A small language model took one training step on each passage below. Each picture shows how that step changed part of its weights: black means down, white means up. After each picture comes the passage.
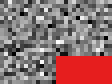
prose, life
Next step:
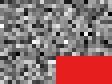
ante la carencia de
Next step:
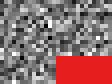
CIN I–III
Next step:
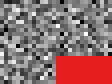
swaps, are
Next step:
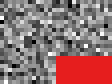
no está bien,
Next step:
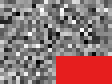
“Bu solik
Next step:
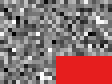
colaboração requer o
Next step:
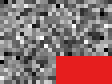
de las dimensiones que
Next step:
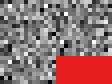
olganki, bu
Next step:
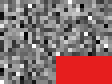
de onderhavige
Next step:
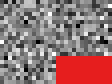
que o racismo na
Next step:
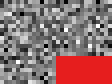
tuzishi shartligi
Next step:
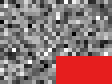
negativo em sua realidade
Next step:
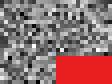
Regulación y buenas
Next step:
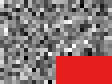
водородом в
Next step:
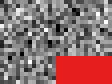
gestión de datos
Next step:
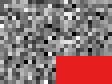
saber*. Siglo
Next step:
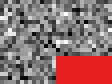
bo’lgan balet
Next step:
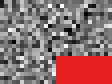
do paciente. Um
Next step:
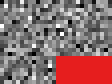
untuk aktivitas bisnis
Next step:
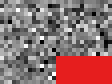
etkileri. 10.
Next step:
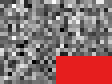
die Suchmaschine
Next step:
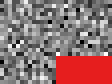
enhancing private
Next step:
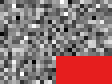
что приводит к
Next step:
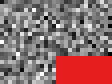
development strategy
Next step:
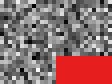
digunakan adalah
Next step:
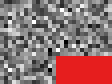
– DataSus,
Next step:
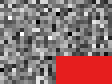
del patrimonio
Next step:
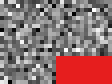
annoncé le
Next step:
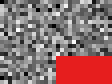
to understand that they
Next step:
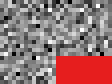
είναι το
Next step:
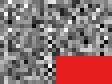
nomidagi Respublika
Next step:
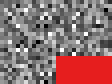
stod det at
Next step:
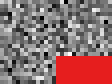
и реостата для
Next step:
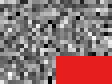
ta'lim texnologiyalariga
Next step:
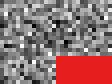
emas, balki
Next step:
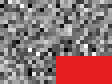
hosil bo'lgan
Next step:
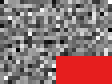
când este utilizată
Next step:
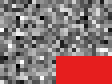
está en desacuerdo
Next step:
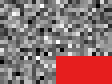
by scientists of
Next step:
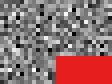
qoshiq anor
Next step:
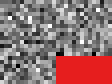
Medical School
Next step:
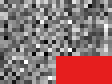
sala, também pode
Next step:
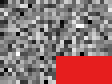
oqilona hamda
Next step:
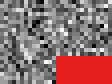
на полноту и
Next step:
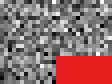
axborot texnologiyalari
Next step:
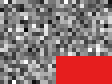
y jefatura de la
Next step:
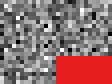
ijtimoiy tish va rivojlantirish
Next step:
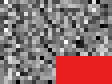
подключается к
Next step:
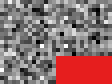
the increase in the
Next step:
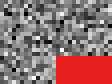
la composición y
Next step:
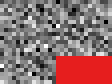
développement des
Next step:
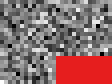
образом, можно
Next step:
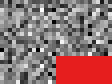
probleme ale portului
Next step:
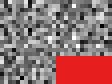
comemos tres
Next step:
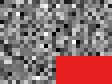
эга эканлигини
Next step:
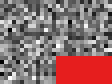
betroffenen Frauen
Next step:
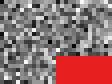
carga alar são
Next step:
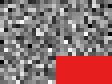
de belasting als een
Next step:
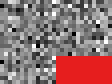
los apoyos del material
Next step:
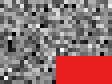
hozirgi adabiy
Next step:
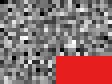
method were determined
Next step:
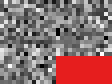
implementação de ações
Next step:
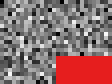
application of this
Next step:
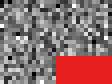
van vermogen en
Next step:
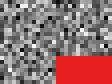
Buxoro amiri
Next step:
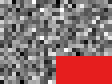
Comércio. 03
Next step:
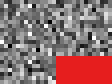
bijzonder om na
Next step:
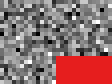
com o ambiente,
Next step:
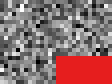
concepto](#). A
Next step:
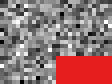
Rimdagi Vestal
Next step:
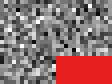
qui arrêtent en
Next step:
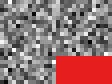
no canteiro,
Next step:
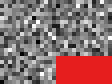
Competences of the
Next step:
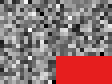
и кистами
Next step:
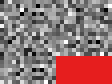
emitir pedido
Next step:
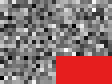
incautados durante
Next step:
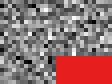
millatlarning 10 ta
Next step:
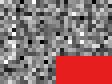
12. Shodmonov
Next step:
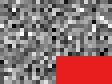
Ausflug in den
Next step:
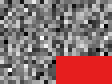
er bei Bergbauer
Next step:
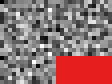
D., & De la
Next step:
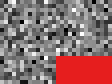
chorvachilik bilan
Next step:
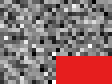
- *создание
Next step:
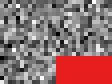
enmarcada en un
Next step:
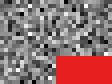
no son de alto
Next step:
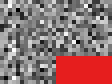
this study, it is
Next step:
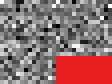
om'. Roet
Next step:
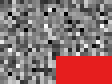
a multiplicidade
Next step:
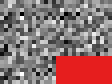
و اجرا
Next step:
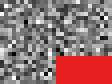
viajar, havia
